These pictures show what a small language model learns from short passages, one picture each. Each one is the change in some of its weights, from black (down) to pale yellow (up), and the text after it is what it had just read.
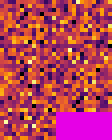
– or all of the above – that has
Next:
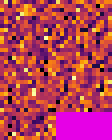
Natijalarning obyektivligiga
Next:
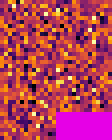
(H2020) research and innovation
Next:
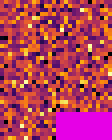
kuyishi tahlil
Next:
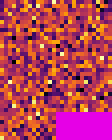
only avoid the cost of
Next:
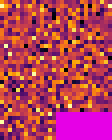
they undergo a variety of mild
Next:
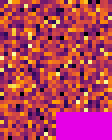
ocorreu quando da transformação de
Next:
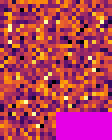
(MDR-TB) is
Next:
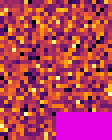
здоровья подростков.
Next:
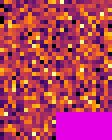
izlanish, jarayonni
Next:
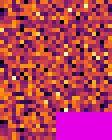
different things to different people and in
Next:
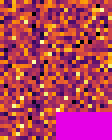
competitiveness, resilience,
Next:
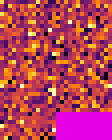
аспекты. – М.:
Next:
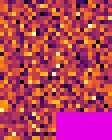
cure or ease 85 percent to
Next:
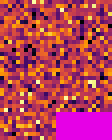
as the case study to demonstrate how
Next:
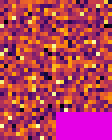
schooling practice. Gardner
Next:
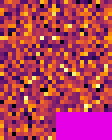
sog'lomligiga salbiy
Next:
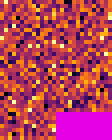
studies, either within a search
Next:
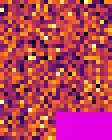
este contexto, donde se
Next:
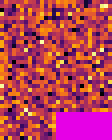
category) the defined requirements,
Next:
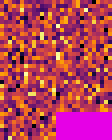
по праву считается
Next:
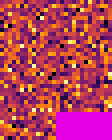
doctorat Eiffel pour la
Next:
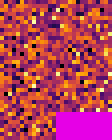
de vida e a evolução
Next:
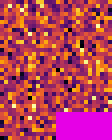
coefficients of the k lags
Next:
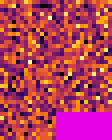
shahrida, 1995-yil
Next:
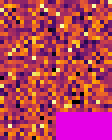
medium, low, and very
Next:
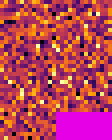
believe that foreign language
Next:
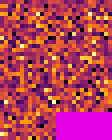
I feel prepared to engage in
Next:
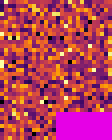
be applied for data management and processing;
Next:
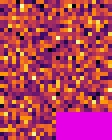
yo‘nalishlardagi ilmiy
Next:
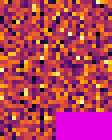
men are less likely to seek medical
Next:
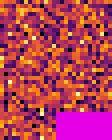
реки Урал. Дельта
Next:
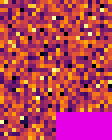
conjugation system with electron
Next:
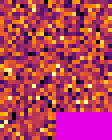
large (often relatively
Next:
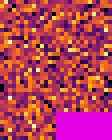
Il existe un certain
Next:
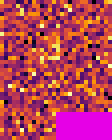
words, entrepreneurship has
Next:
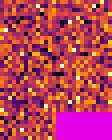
everyone. Interactive
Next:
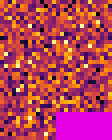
made character of photographs in
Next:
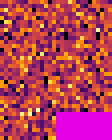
ortaya çıkış
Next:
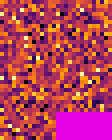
transportation of natural resources
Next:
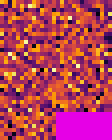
bazı yönleriyle
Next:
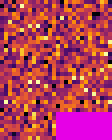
Onorboev Sh.M.
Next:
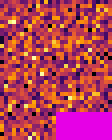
las bodas de Hipodamia,
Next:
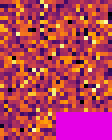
лойқа чўкиши,
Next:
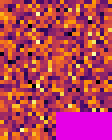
ended with the formation of metal
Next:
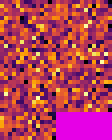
depend on the proper selection of
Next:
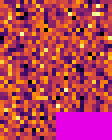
researchers and research software engineers
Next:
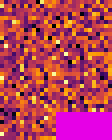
in this topic stems from the
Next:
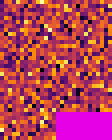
has become the most important grid
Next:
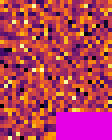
and everyday struggles.
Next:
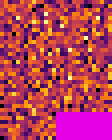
the specimen as a function of testing
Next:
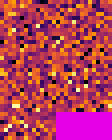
method is descriptive and verification.
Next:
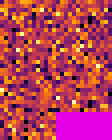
and contributed in data collection.
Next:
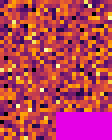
oportuno encomendar a la
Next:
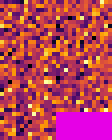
de los ochenta, aunque en
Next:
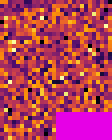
water in dry season as well as
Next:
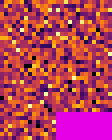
Chlamydial Infections
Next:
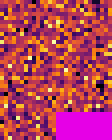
and variable fractional order of integration
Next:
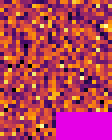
bridge deck, as shown in
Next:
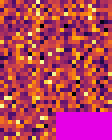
Minna Committee on
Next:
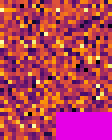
from this model? First, it explains
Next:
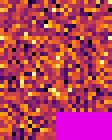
собой композицию
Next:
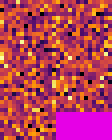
been procured from its CMR
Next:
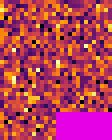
study is based on secondary data. The
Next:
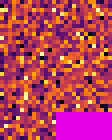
Colombia. - Uribe,
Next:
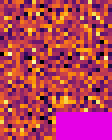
\text{ at Day 5} \quad
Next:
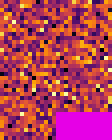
Civil status; - 1.4
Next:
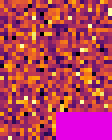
in het kader van de
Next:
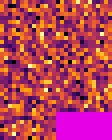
A.C. Advanced Technology
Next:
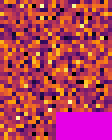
with cell proliferation and
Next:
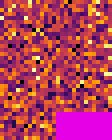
is added to the scaffolds,
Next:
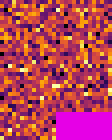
частицами кремния и
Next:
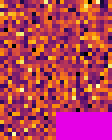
driving motor. We have
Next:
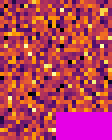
the loss function penalizes
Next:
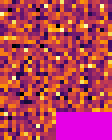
(бункер) або в
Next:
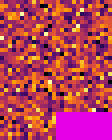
Improving teaching in different
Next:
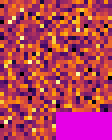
by the curator. In addition, the
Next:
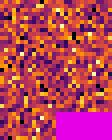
navegável da ponte
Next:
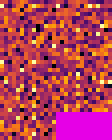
Management; Brazilian
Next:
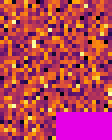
daerah dapat diperoleh
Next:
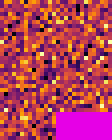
muhim ahamiyat kasb
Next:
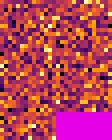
particular, transformando-a em sua
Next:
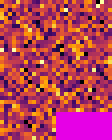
cost of production. In this work,
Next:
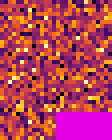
lo correspondiente a las redes
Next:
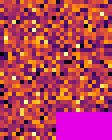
Мойсеєв (нар.
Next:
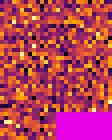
1903 г., в условиях
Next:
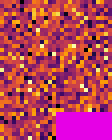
silica fume derived activator
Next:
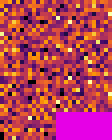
easier, RPM is used to
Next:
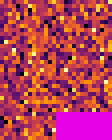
and pleasant. Speech is
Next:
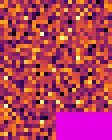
sistemática em bases de dados
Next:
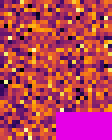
the equivalent Envisat
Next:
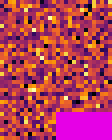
demonstrators will integrate some of these
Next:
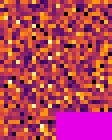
Bienal de São Paulo,
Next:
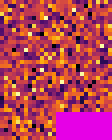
Envelopment Analysis, Data
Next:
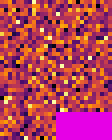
transition temperature (T_g). The
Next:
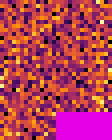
amikacin in some MDR
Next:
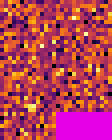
(„Czterech Porach
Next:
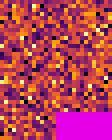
GreekPolitics was designed
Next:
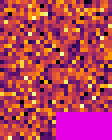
Sphingidae) (Vol.
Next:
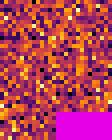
irritation 15.3 %
